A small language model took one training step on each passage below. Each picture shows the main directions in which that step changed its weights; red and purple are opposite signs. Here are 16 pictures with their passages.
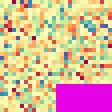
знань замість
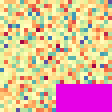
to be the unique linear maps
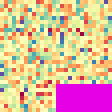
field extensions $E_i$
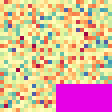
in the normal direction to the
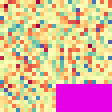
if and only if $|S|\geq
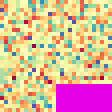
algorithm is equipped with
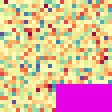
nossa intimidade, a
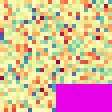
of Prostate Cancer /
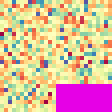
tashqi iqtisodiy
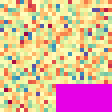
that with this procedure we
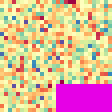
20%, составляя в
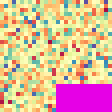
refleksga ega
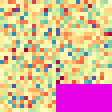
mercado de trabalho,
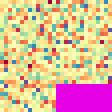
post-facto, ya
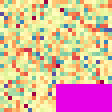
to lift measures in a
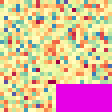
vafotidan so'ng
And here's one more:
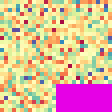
de graus formativos
